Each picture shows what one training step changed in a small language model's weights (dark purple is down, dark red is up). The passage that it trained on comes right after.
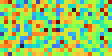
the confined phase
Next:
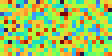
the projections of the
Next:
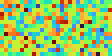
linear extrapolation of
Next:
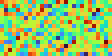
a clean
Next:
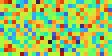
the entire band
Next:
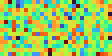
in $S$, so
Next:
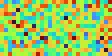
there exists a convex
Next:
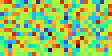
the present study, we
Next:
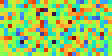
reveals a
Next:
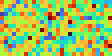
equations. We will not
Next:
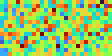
York University,
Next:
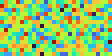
application of the
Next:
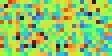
fix the action of
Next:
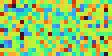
vertical components are linear functions
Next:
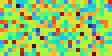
with the atomic
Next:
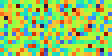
motivated possible physical
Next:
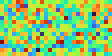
providing some
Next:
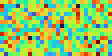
between stellar radiation and
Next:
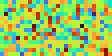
GeV and width
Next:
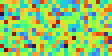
values for all experimental conditions
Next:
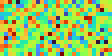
to confirm
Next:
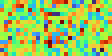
the following lemmas.
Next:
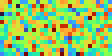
that MYCN
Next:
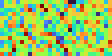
\newpage \fi
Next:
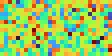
to be equal to
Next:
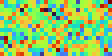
The currently active
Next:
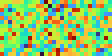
due to remanent
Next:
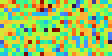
is an MC graph
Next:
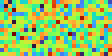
consistent with the joint
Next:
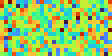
can be, in
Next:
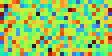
initial state for the network
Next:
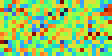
involved as one
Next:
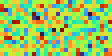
algebras considered by the
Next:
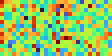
find only one extra first
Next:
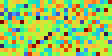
points to fit.}
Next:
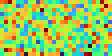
the state dependency as
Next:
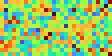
variables $\tilde X $
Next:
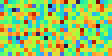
orthogonal projection onto
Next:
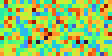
Human exp.
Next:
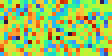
of given volume polar projection
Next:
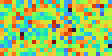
$Z$ are
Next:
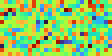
be necessary to increase the
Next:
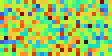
methods. We finally
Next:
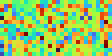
beams. The laser
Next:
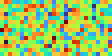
{\it cis}
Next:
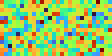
from (not locally
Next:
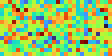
replacing $\mathbb
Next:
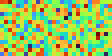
the eigenvalue condition}:
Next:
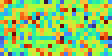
of coframes
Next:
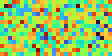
red) only between
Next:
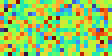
decrease. This
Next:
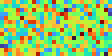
Alan can be
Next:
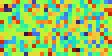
length will increase which
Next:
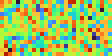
torus. By
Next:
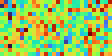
Let $\F\subset
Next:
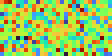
the potential is not constant
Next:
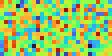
is the set of all
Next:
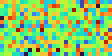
present three large-scale
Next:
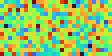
and compare the results
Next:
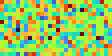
into a sum using the
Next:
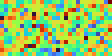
For three flavors
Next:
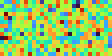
is less attractive
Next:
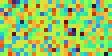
\nonumber \\ &&
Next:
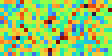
this, compute $
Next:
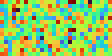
factor is not integer.
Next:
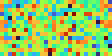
from $P$
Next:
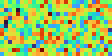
the whole algebra
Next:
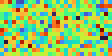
for small enough volume of
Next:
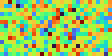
with zero mean and with
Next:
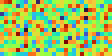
the BYM model
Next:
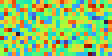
be the same in every
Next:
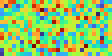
its corresponding set of
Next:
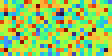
models, the collection
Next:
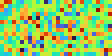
of $k$ which
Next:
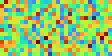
independent of $\phi$,
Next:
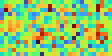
some differences that exist
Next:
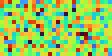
a typical point source
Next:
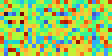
picture. In
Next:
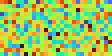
the tree structure as
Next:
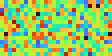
those fabricated
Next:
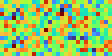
stiffness depends on
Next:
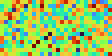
it suffices to
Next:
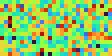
which justifies
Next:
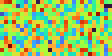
the non-linearity
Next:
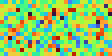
note that for large values
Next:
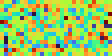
approximation by bounded product functions
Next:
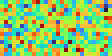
from the blowing
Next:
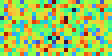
The dashed line
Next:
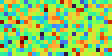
potential, and the
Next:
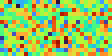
with Anderson
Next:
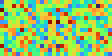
characteristics, the multiple
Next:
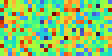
arguments, use
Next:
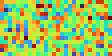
into very components details.
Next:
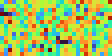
k_x \wedge
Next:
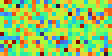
and Culture of
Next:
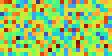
the surface equilibrium temperature,
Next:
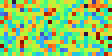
this background, this paper
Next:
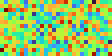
the results depend strongly
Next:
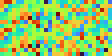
of selecting the optimal
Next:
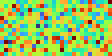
Mori dream
